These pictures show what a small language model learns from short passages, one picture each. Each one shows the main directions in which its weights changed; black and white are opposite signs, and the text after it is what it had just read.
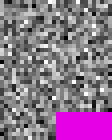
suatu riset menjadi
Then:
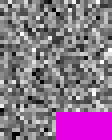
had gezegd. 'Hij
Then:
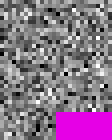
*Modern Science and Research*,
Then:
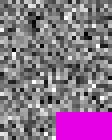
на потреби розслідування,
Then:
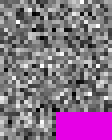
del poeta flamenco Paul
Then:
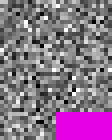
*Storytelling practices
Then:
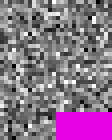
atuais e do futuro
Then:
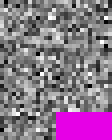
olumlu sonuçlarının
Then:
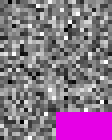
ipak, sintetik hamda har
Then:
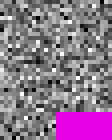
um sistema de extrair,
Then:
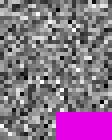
ta'siri kam bo'lib,
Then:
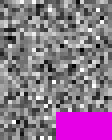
Mazda, Mirsodiq
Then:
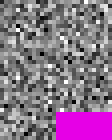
genauer auf die Differenz
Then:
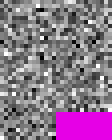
studi literatur, dilakukan
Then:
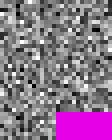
de la violencia de género.
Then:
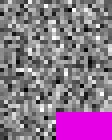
la práctica clínica y
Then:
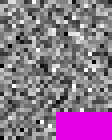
ефективних рішень і
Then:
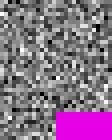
era el fin de la vida, si no
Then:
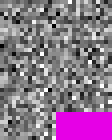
período, a notória
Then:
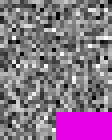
Na verdade, utilizava-se do
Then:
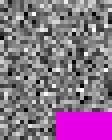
de formas de alfabetización
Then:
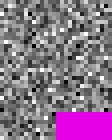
збільшенням джерельної
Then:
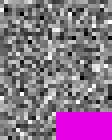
de los síntomas físicos y
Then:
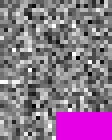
и количества образцов для
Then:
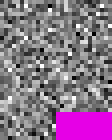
проектов предполагает
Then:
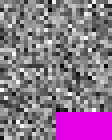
foydalanadilar. Loyihalar
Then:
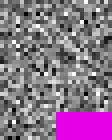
filetti per l'analisi
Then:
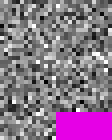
cu oameni apropiați și
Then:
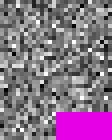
стилистики английского
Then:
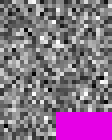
et financière. Pour
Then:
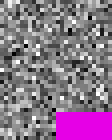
ценных бумаг: учеб.
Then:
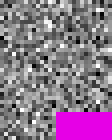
ma'lumotini tinmay
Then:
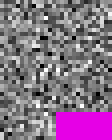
Ekonomi Syariah*,
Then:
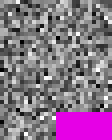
primaria, en particular
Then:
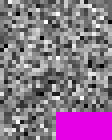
Pada Taman Kanak-kanak
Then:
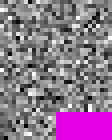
visuelle Klarheit als
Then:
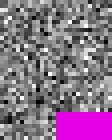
African Journal of Educational
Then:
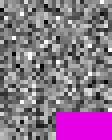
ushbu she‘rdagina
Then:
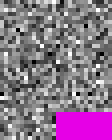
ini. Lalu kedua
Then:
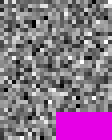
государства в XIII
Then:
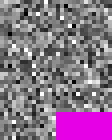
iqtisodiètni rivojlantirish qiyin
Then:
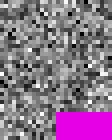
Маркус Ж., Гарсия
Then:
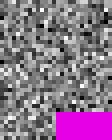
zarurati ilmiy jihatdan
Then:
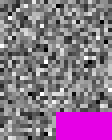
fisik, keandalan, daya
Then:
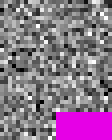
все три цели. В
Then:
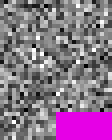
Lingvomadaniy konsept
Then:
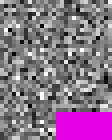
energia elétrica tem
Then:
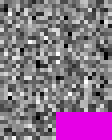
hayoti, munosabatlari va
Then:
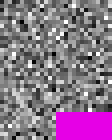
на 20 %. Полевая
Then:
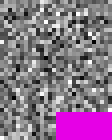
J, CASTALDINI D,
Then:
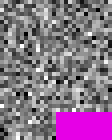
акушерства» [6],
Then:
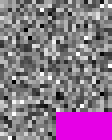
hadislarin ibiz yozib
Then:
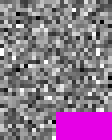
техническую, но и
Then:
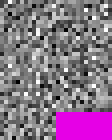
ц/га, Германияда 44
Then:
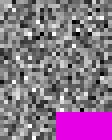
реакція російської
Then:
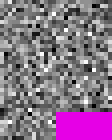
ay nakakatulong sa
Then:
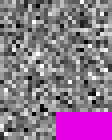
питання аналізу створення
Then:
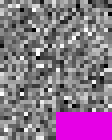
de la intervención civil. 3.
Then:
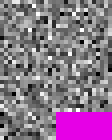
atrás de um espelho
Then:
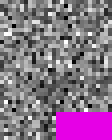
relacionados à cerâmica e
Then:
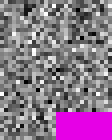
рішень. Міжнародні
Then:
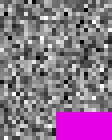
memanfaatkan biji
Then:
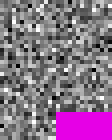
of independence and their results
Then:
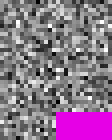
fanida loyiha asosidagi ishlar
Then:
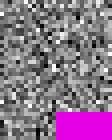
(сўроқ қилиш,
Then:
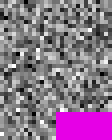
hasar görüntüleri
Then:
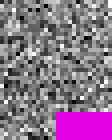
tashkil etish prinsiplari ichida
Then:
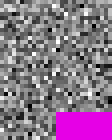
possível perceber que tem
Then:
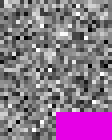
РОЗВИТКУ І
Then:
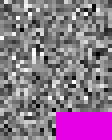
Текст : непосредственный.
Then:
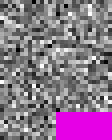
не отличается от изучения
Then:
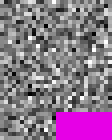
У. Петти и А. Р.
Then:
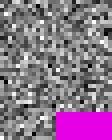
в тому, що соціалізація
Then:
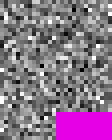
η τεχνική
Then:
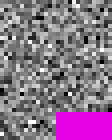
ideal y la mayor distancia
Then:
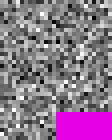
definido como: $$H =
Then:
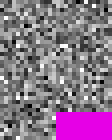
bevestiging van het
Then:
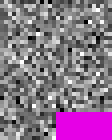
longo período afastada do
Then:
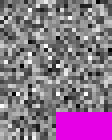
près de 75 % des terriers
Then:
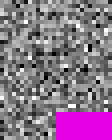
alternatieve kosten in deze
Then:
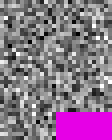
durante a rotina médica e com
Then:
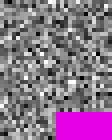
suatu kejadian dalam latar
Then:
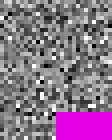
scien., prof. (Uzbekistan)
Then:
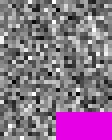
inovação (conforme Lei
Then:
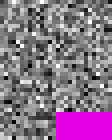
L'actif pourrait
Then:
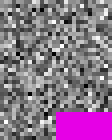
estado natural, en cuestión de
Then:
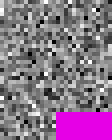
ameaça significativa para as
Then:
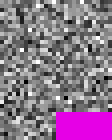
modellashtirish (Modelling
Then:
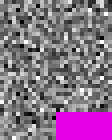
20. Taylor KS,
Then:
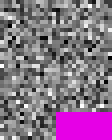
Majors? American
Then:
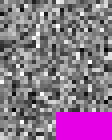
disposición de las rocas
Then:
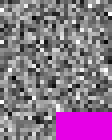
мақолалар тўплами.
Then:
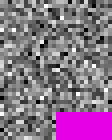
e transparente que caracterizava
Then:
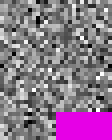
иборат эди. 3)
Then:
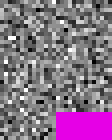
Polish and Czechoslovak
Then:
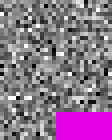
(2019), dengan pembelajaran
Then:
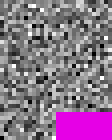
private clasice, în care
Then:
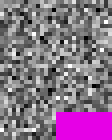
iborat. Dostonning asosiy
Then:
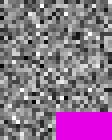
дориворлик хусусиятига
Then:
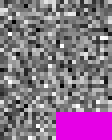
di promuovere un utilizzo
